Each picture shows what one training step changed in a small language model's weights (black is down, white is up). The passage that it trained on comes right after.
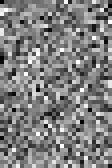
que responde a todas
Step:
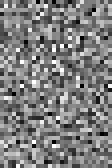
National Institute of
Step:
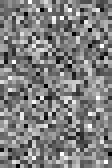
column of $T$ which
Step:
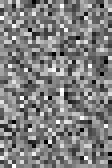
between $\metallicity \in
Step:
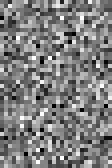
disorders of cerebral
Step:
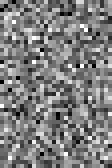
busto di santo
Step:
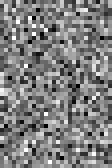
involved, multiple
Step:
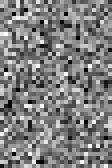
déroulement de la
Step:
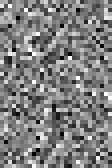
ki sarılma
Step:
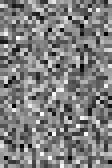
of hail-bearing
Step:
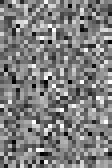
топлива 5.
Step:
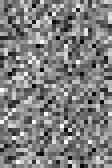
da Saúde do
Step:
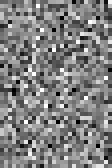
of the $i$th
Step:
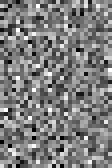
na pena cominada, mas
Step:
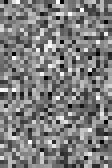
issue of education of
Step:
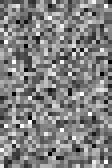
(anomalous) Hall
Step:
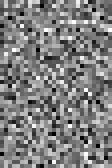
to the crucial condition that
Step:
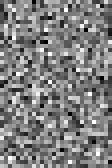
holatlar uchun
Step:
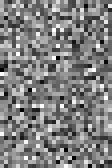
bosques aluviales
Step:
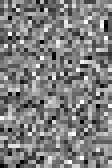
of states (or state
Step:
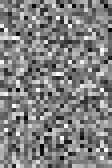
analytical expression for
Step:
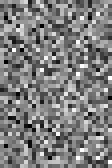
us define $\mathcal{R}$
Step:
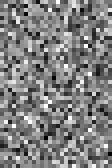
momenta $\langle \pt
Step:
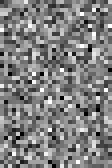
$A$ blocks is
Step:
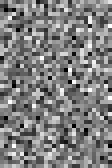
andozalari va
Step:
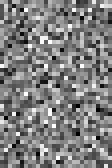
initially aligned by
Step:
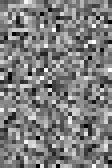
de los sujetos
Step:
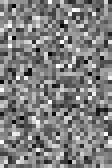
full description.
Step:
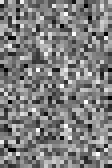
\sim t^{-\theta}$, with
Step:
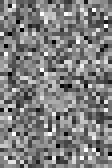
we can also make all
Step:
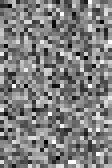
8. Kil MS,
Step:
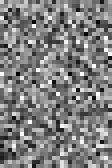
in a {\it pure} state
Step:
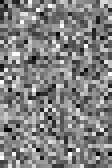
this end, a photonic
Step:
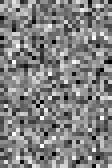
развития в
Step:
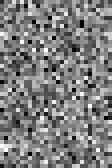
would for example not
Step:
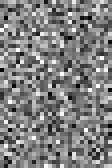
\] Note that the
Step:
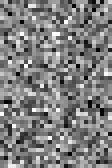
parametri osservativi.
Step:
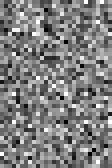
to reduce noise.
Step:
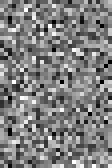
University Press. 9.
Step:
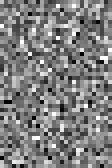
then I'll put me in
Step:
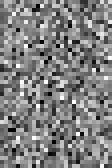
The LLM-generated
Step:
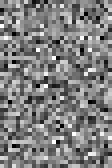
ricos. Ellos
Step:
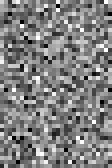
ning võimaldab
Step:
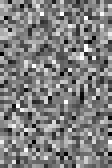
available experimental
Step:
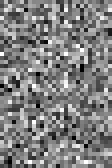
Recolha de
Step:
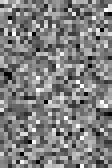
following the practice of
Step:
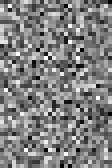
yang melampaui
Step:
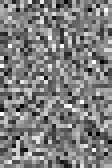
reflected the style of
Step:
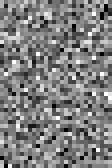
kavagidan ne
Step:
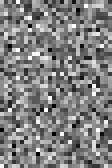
electrons ahead of the
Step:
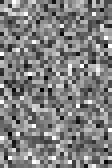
на фестивале
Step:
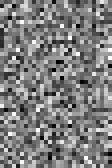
bins: \begin{equation}
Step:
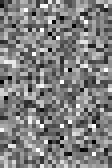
the previous analysis
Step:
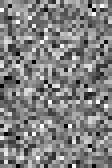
хотела сказать
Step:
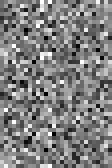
populacional da
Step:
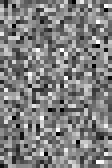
along with ordinary
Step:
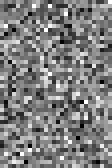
musafir) pada
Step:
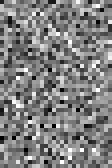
сфере. Все
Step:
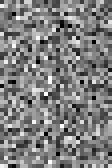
- Schlecht -
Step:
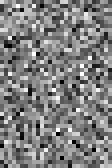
papers was almost
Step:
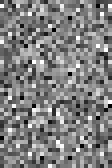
qoplashga erishish
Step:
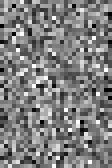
an example of the central limit
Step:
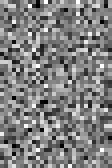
ou peu utilisé
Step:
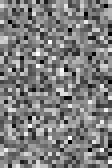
às coisas (ou
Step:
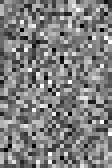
the basis of quantum key
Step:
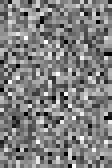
surface operators and not
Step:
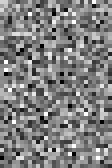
strain. As a results,
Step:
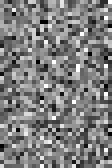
que controlan mejor que
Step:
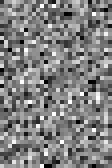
в межах
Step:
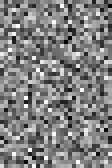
von Neumann
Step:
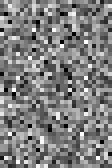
algum familiar pode
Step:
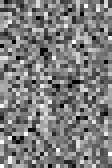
sýnum nema
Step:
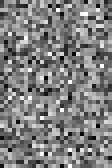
important for comparison the
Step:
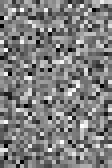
use the uncoupled
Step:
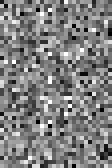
- moliyaviy
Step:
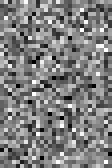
Using $g_{v
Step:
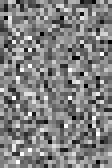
low temperature and pressure).
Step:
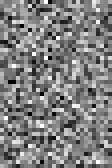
the main text. For
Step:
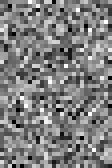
natijalariga ta'sir
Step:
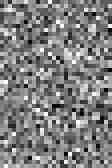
În articolul 3
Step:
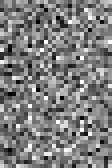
de que un agente
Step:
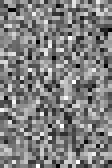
M}$ that propagate
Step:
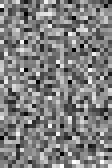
trait. For simplicity,
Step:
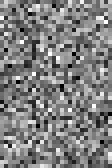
terpenting dan strategis
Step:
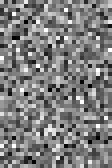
is limited or mass transfer through
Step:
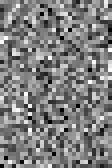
mayores herramientas
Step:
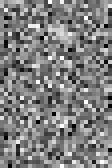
system. \section{The
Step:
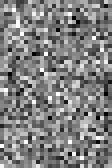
we demonstrate the
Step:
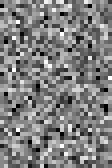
utilização do TCA
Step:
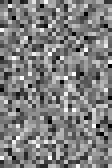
are given by $\beta_1 =
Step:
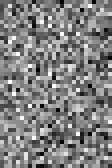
Disponível em:
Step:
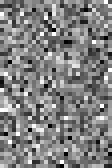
в контексті
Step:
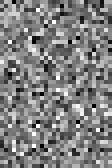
linear metric. Thus,
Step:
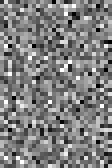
} \def \prl{
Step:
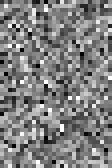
explored how CR
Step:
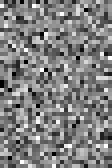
a weak relationship with
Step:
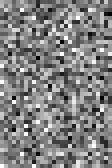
3 vectors. A
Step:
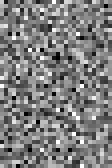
sustentável é o
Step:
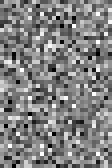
is constrained in this
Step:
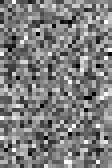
considerable manipulation, we
